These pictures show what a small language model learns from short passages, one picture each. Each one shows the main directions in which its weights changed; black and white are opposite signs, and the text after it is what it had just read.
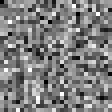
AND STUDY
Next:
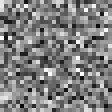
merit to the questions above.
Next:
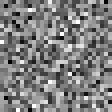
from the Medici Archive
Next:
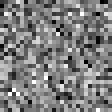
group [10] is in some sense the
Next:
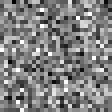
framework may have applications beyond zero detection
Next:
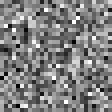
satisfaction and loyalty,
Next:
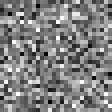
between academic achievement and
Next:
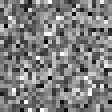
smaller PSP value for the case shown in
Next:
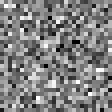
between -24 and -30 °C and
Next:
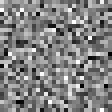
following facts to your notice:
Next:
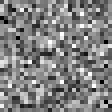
disease to a manageable chronic
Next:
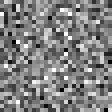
it can be concluded that the
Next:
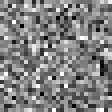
internal and external disturbances can
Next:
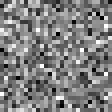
following question is posed 14.101:
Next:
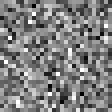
variability and repeatability of previous
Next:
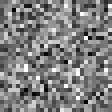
will stop receiving updates from
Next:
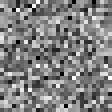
based sensitizer and a
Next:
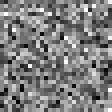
rotary car parking system could be one
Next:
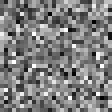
adaptation processes in those protected areas that need
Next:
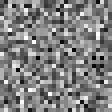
the parent compound and may lead to environmental
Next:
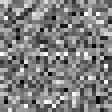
and \ref{sec:4} we provide
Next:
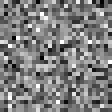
the insects. Concentrations of
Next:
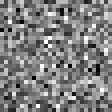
$f_X$ is defined by the growth
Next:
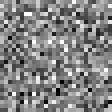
identities }$\left(
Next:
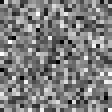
then the \emph{descending
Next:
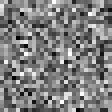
sense of immersion in the simulation environment?
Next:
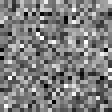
high...Devas' enemies
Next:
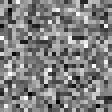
Therefore, instead of trying to find
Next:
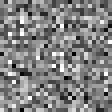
Recent SOU speeches are
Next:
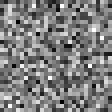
of the edge probabilities for
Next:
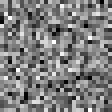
Oncology, Gulhane
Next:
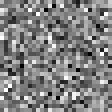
cleaned of nearly all
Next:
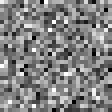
\end{itemize} In this case
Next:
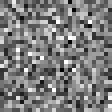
the number of epichristoffel
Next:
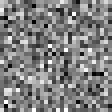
variables of interest. Lastly, let
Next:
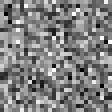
making $s$ output the obvious
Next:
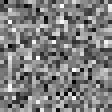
grace to have you in my life.
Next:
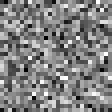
and deformation procedures. \medskip In most
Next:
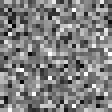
in aging tissues and
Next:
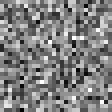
alternation of explosive laughing
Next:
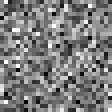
to ensure maximum coverage of the grafted
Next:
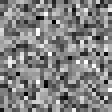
$\lambda \rightarrow -\lambda$. Hence
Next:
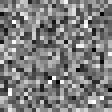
in the imagined game. As
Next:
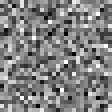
in the area around the southern
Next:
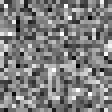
for designing an approximation algorithm for the
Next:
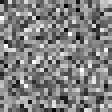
selected compounds. 1. α -
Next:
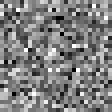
materials with the required thickness by combining various
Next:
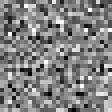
the slag tap hole
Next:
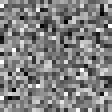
area methods a systematic set of
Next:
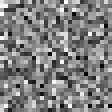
of state variables yielding controllability is
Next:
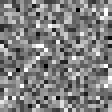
Finite Element Analysis and
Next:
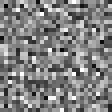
the generalized k-Bessel function is
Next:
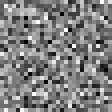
For a $2$-design, for
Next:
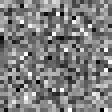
has dimension $d$ at any point. Lemma
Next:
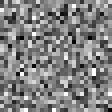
to be incorporated in some of the proofs
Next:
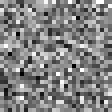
a renewal state satisfying the above property,
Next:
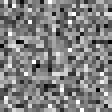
subjects can be cited or referenced
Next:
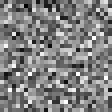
enhance the reading experience. A
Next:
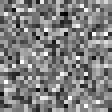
and mutually beneficial solutions.
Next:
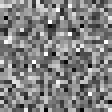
of experimentation for system resilience
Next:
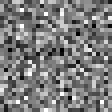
smooth functioning. So many researches have been
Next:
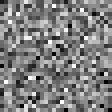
men. Total of 160
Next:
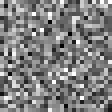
the series converge absolutely.
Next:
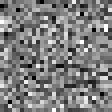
`square-root trick'
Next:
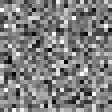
condition recorded a significantly lower doubling
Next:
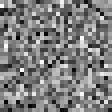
have also shown how, for some potential
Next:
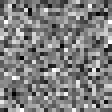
and information, enhance public service
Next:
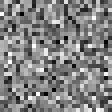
ISS. However, the conflict in
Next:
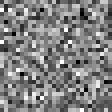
that is, there exists $\kappa>0$
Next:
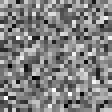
on Composite Material,
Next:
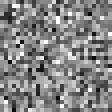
layer at a time ‘ t ’
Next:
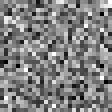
at $0$. The function $F$ is
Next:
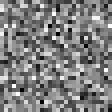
Obviously, these weight functions satisfy
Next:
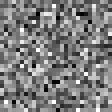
= 0.5$ as the weight for all
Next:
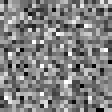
the collection of all subsystems of $
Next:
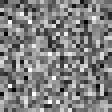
III participants in Benue State.
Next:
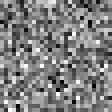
*the generalized Benford's
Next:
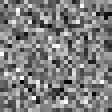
h^{-1}$ defines an isomorphism between
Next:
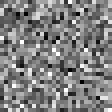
described and synthesized, leading to the
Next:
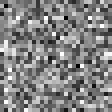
qualities of spatial aspect and layout,
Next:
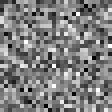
local triad arrangement (Fig.
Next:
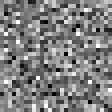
elliptic birational map of infinite order
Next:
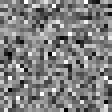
named nouns. However, in
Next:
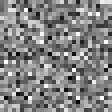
occupation, height, weight,
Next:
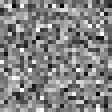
revealed distant relationship among all the
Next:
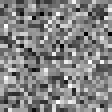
we have established a new property of the recently
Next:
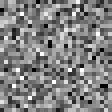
considered a reliable measure that decreases the
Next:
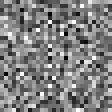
been previously published and are openly
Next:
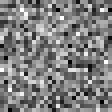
to form crowns of regularly
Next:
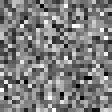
packet losses, whereas Figures
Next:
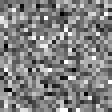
cultural frameworks on rhetorical
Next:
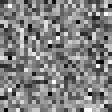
Clearly, the automorphism group of
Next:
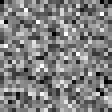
weight spaces $V_{m,m}$ we
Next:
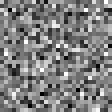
there exists an index $(i_1,
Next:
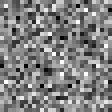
prototype software SME
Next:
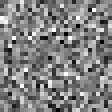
a branching-coalescing
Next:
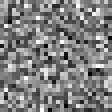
% of the total number of stars)
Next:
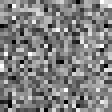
is $p_F(n)$ when
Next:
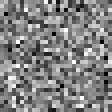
decision at record time $t$ only with
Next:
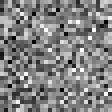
cloud security with the provider
